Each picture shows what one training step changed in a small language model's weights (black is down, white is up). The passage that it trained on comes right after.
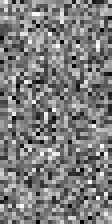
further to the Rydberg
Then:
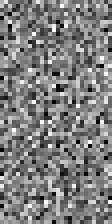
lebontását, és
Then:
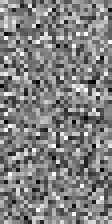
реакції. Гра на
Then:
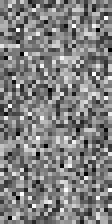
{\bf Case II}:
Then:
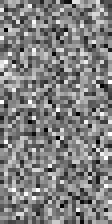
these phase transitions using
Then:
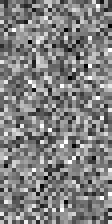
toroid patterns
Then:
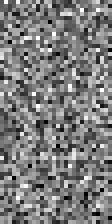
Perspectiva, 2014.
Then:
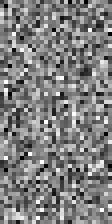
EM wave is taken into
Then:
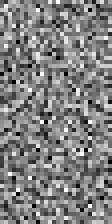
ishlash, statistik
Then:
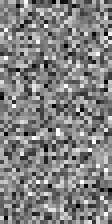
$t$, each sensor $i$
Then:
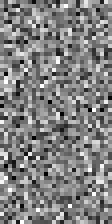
entries in $\pi-1$
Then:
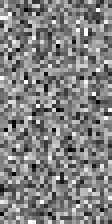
and the following Young's inequality
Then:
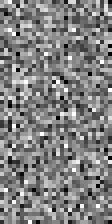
functions of a quaternionic
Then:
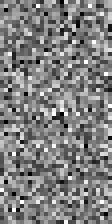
the curves' classification in
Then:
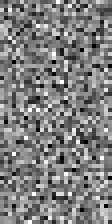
lead to a screw rotation
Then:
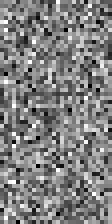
is that the audience can interact with
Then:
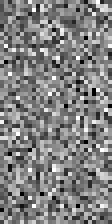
yumshoq, badanga
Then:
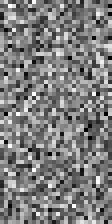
also verify the translation vectors by
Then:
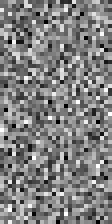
the SC algorithm, in the
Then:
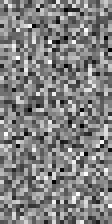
displayed as a function of
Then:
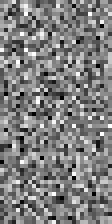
color coherence vectors.
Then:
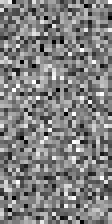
time or path-ordered
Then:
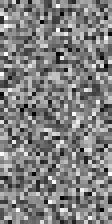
outros municípios.
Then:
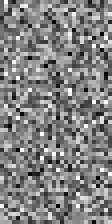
insertion of varactor
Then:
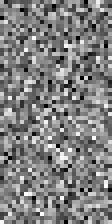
the voltage across the
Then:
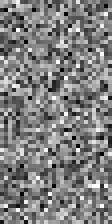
bien algunos estudios
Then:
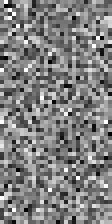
a different subgrid physics model and
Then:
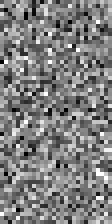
maqolada Tog'ay
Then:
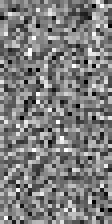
In addition, we use the fact that
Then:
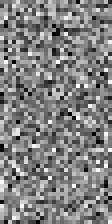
ushlab turilmaydi va
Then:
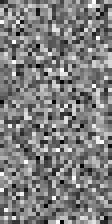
the Universe underwent a
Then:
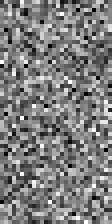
the end of electrode 4,
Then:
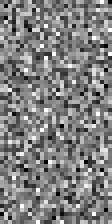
doing right now. For this
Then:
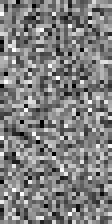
algorithm to explore both
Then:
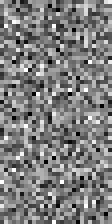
a graph over $(r,\vp)$
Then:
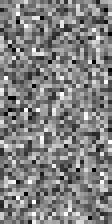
that all these examples arise from
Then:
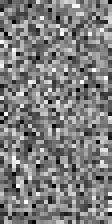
others with a strength $\sim
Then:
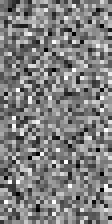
the continuum in each wavelength
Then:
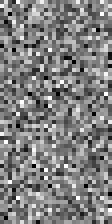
the probability that stable allocation on
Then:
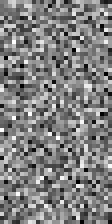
states and transitions and
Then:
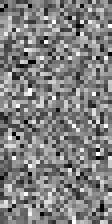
olmaq, inkişaf
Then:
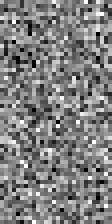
(the) visualization
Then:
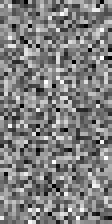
of the sense amplifier
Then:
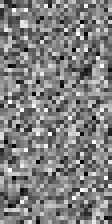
This process is called unfolding
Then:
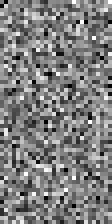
around the same time $(t =
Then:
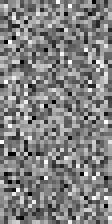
вечерние часы
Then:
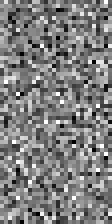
точности ударных
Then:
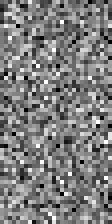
E. Bertschinger,
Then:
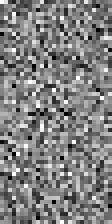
gap has a remarkable structure.
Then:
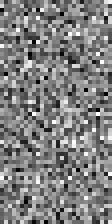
subset $B$ of $\SN$,
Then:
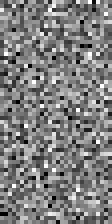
Darstellung) Person
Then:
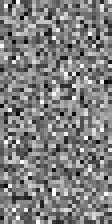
none at more restrictive
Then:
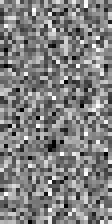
Weighted Minimum Mean
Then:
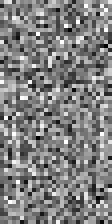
plane with only finitely many
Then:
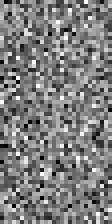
the kinematics. We use
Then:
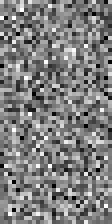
$\LAR$-annulus of
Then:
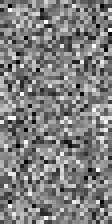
$$ +\left\Vert
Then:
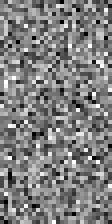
дістав підступом в
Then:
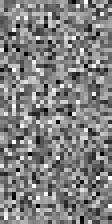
orbital order, so the orbital
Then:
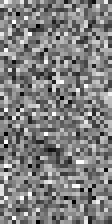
represent the behaviour of $\delta
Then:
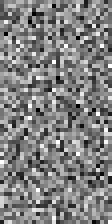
denotes a line of constant phase,
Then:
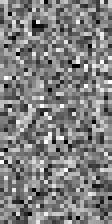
it is these equations which describe the
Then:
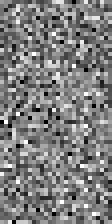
metric $\widetilde{g}$ on
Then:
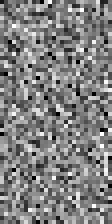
bootstrap assumptions to
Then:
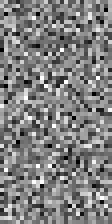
themselves can be efficiently
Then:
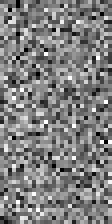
$X$ that satisfy ${\mathbf
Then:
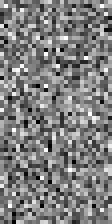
\quad x \in \left\{
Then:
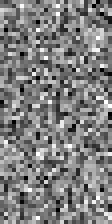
personaje sufre una
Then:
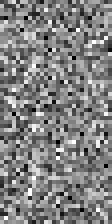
investigations, we apply
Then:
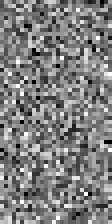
\item $\g$ acts on
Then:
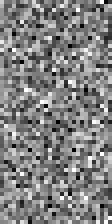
number; \item a compact complex surface
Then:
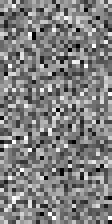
os menus superiores
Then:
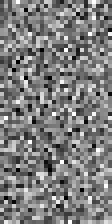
a busca pelo
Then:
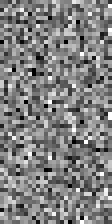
at a qualitative level, have
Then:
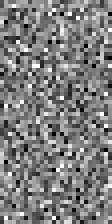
\label{htdmdef} \Gamma
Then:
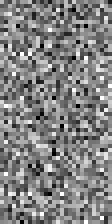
L. Zhang, Phys.
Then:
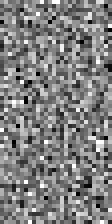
Annotation. This article
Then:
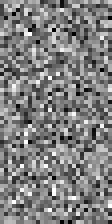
which sets a lower bound for
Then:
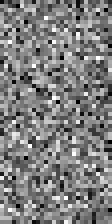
overhead kosten Zolang
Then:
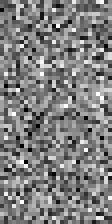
for CoPc and FePc
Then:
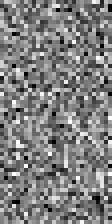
editoriale* (di
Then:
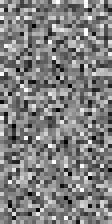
localized information from each graph
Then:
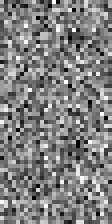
is spherical harmonics function.
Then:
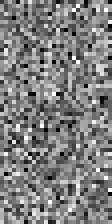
of selected momentum distribution
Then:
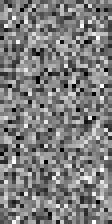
Theorem: The visual angle of
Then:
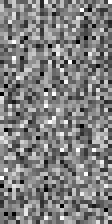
appendix A.3.7). The
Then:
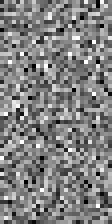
ve kompulsiyonlarla
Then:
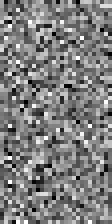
clear such shapes, while
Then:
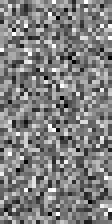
the order two of a matrix $A$.
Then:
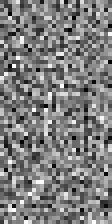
\ldots , n-1$; and
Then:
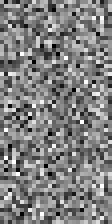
Chinese, teaching
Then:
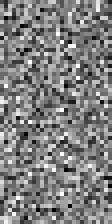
an $m$ by $n$
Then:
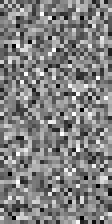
¹³ Xudoyqulov
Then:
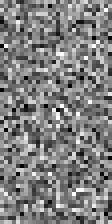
minimal (=algebraic)
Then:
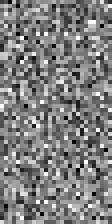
Monte Carlo program. As
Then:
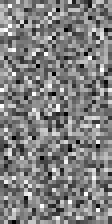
определения уровня
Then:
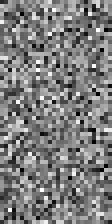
a given demand, the set of
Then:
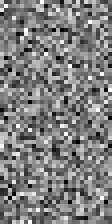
$E$, has non-negative
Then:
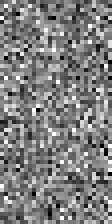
соответствии с
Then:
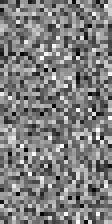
ehtimol, oqsillar
